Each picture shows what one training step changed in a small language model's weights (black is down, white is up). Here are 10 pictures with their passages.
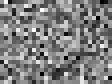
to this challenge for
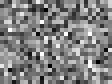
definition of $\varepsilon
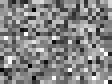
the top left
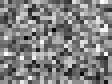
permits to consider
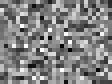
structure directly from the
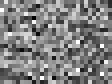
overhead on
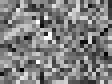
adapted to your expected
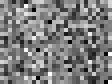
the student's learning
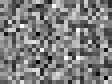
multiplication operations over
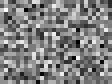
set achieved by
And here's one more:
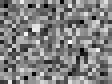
we conjecture an answer
